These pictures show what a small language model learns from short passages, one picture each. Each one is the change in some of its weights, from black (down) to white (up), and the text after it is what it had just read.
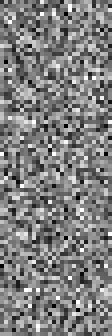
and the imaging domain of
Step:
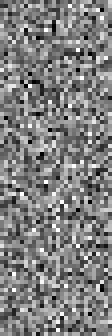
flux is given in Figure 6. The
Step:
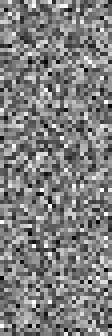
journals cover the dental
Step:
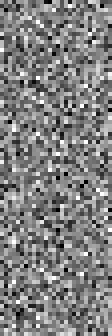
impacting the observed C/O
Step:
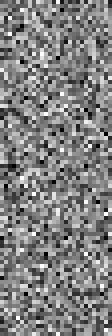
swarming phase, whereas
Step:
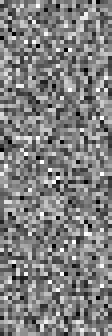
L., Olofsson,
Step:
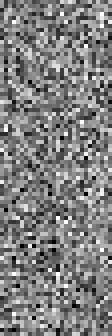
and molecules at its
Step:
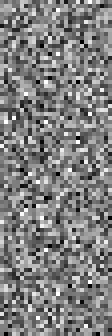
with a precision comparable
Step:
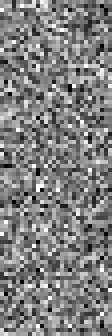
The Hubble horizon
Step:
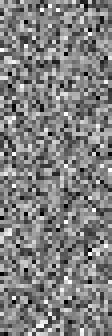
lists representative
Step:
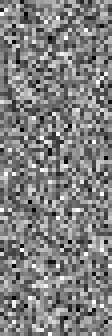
at the critical separation is
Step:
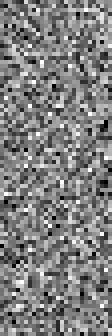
The requirement of the
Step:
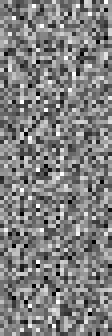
context is important when
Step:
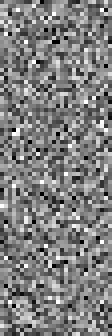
is solved formally to give
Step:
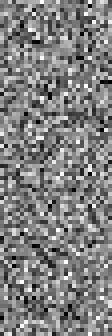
away by chemical
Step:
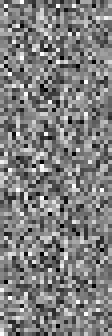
have an innate desire
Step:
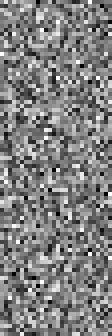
incorporating a
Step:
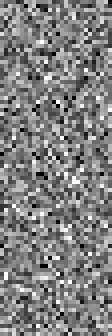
approach to assess sex differences
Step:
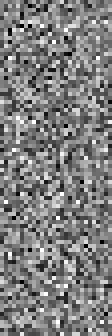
from black-hole forming
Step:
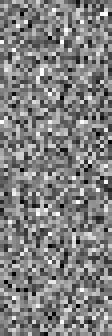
a postdoctoral
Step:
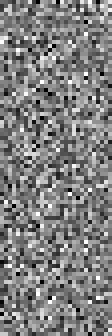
a radio-bright
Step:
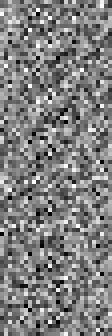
phase. We thus have investigated
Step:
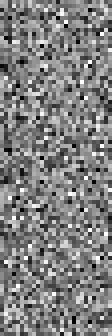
in the USA), topics
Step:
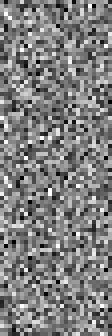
taken mainly in the
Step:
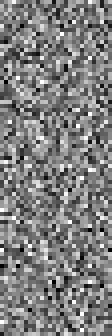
exoplanets on
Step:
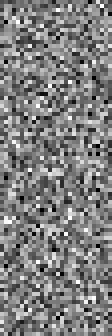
basic angles.
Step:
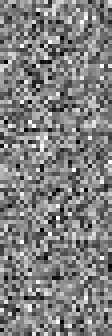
following a systematic process
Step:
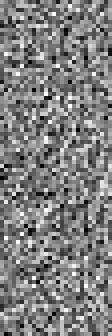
affect the possible envelope
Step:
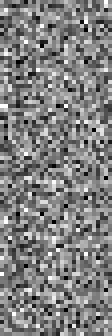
MCTDH method has been
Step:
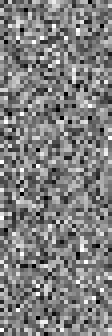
to see cold electrons.
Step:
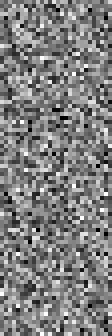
minimum height=1cm,
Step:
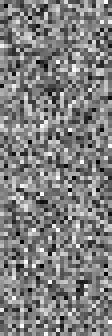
energy is conducted inward to
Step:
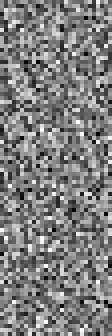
produces increasingly large prediction
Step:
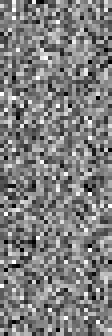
\gamma^*$ fusion
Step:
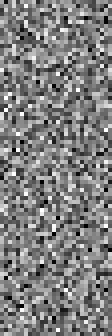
1$\% determination, will be
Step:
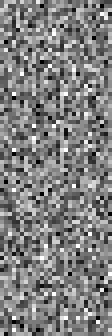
a fractional law
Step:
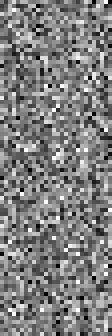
values at the weak scale.
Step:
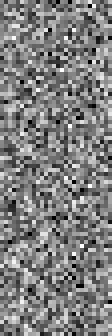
} \end{center}
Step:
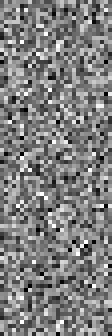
the ``neutrino
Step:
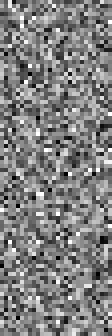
whereas the $j$-th
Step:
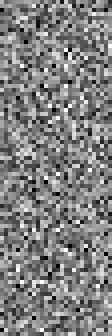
to the inherent scalability of
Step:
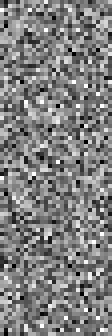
all of our systems. RVs
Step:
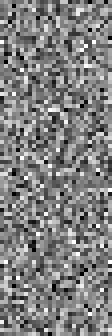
The conserved quantities
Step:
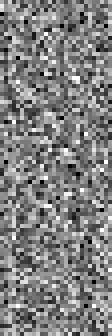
for the $4$-state
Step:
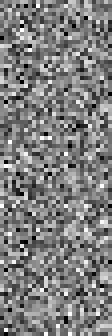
\citenamefont {Wu}, \citenamefont
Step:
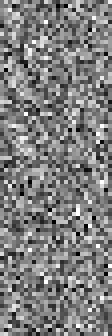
simplify the implementation
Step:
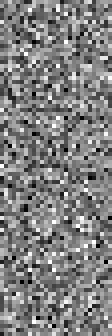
scheme is adopted.
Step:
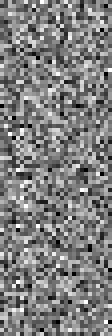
the involved random
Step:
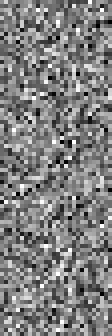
a color representation of
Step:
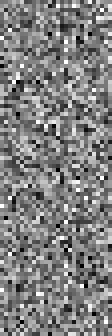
(CNe) originate
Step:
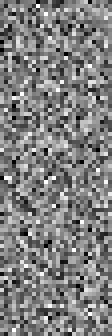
fresh smoke
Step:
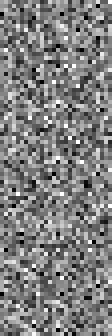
\begin{align} &
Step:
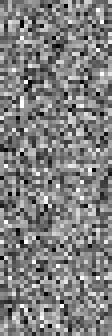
i.e. we are in the
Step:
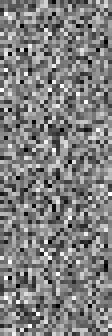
μm ×
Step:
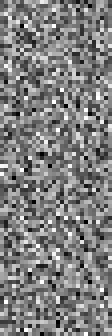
supermodes, because of the
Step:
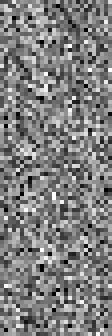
and 8 nm-thick
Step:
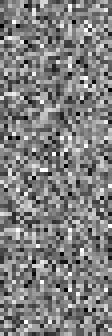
these dipolar waves
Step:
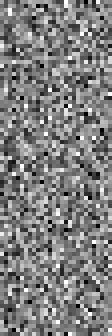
consists of three parts as
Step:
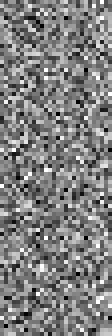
\noindent 33.
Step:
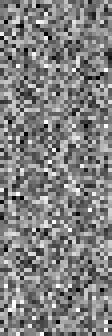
responsible for the general
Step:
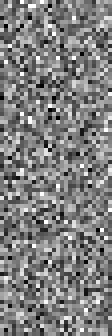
true also if the IMF
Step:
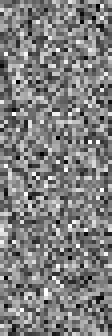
queue may incur
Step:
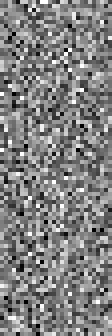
be highly parallel,
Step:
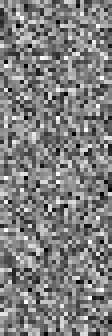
find guidance towards
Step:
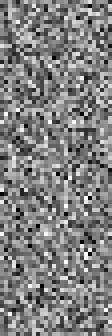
on a single spatial
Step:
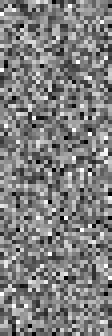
space. If the reset state
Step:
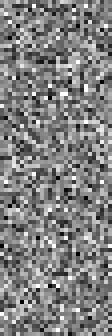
The message profile
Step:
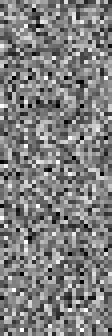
long-term impacts such
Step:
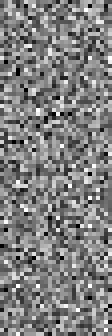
tension properties of the magnetic force
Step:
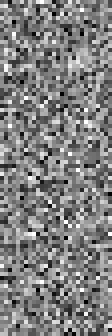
sensing. ##
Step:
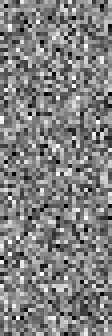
$V$ and $\Phi$, they
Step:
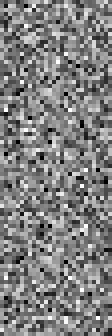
features of the RF system,
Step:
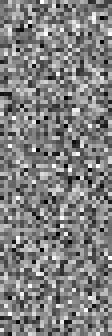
the volume-scaling relation
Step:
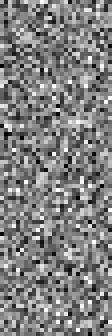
in the same plane. The lens
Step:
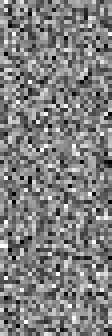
states, $|s\rangle$
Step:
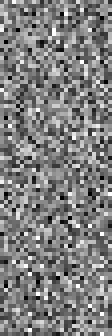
and stationary assumptions.
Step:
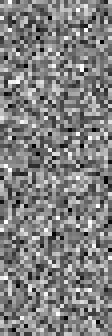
fractured. Its
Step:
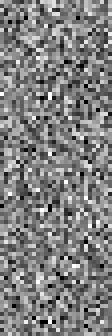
operation and may mimic a
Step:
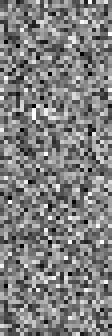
properties, namely sets in
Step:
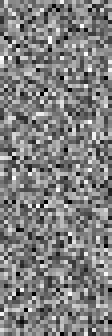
c_0$ are shown by the
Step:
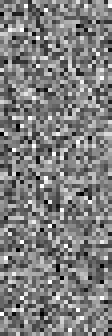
using a batched
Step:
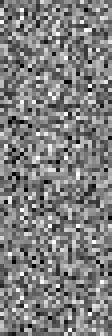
robust in their project when
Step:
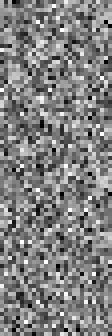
spaces, and as a
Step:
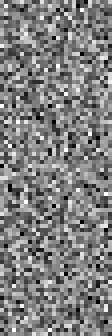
relative scores given by
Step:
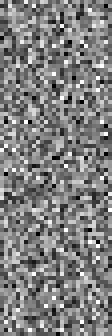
the above optimization problem with the following
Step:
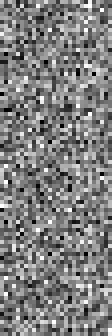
A. F. van
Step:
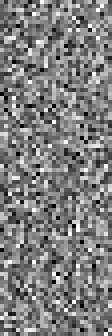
axion heavier than
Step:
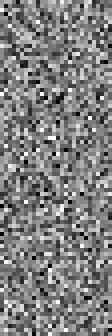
interval and even decreases
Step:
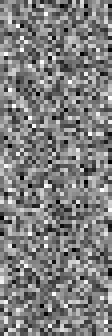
intra-layer weight
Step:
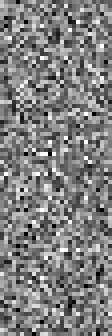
the nucleon, made
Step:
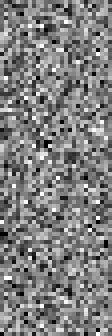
dSIR-I model
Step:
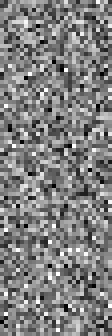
value of $\Delta _1$
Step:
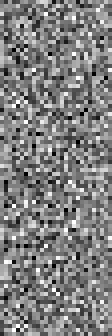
`b' are broad,
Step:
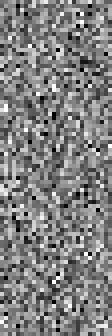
figures represent $\pm
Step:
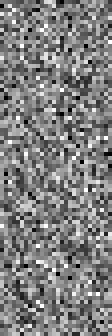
and is as such very compute
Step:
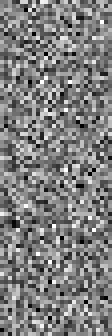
be load-dependent,
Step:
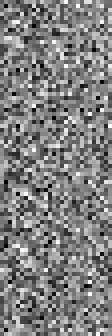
coupling strength into the
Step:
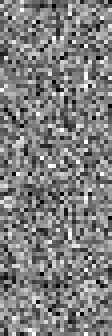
presents AnonLFI
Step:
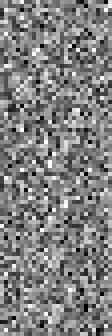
share a lot of common
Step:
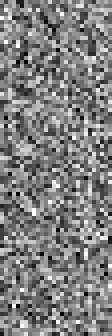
and the N\'eel
